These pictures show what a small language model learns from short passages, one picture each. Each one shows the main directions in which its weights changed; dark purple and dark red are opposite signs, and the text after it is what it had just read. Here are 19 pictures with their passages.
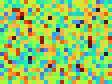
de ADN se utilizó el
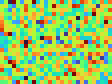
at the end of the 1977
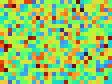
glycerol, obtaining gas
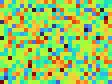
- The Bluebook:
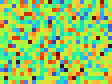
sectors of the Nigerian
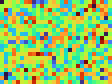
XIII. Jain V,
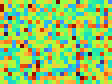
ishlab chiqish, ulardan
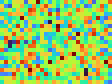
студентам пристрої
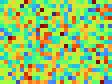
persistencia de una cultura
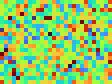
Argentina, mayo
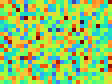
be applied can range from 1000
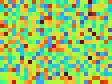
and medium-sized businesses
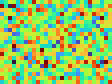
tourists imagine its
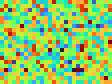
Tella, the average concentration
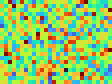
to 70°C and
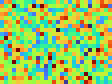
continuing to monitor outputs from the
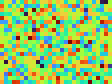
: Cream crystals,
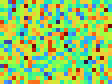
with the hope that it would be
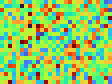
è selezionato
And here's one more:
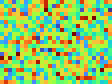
these three sciences, he
